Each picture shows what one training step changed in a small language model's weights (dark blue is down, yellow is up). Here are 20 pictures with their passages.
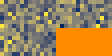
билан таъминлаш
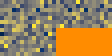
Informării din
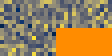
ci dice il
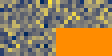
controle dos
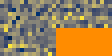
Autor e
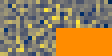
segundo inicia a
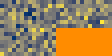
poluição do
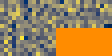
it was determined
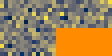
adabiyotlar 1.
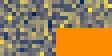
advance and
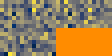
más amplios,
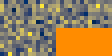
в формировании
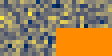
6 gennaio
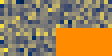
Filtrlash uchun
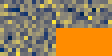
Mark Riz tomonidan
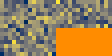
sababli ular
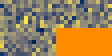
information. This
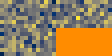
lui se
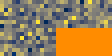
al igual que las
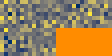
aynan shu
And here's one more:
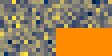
ishlab chiqilgan.
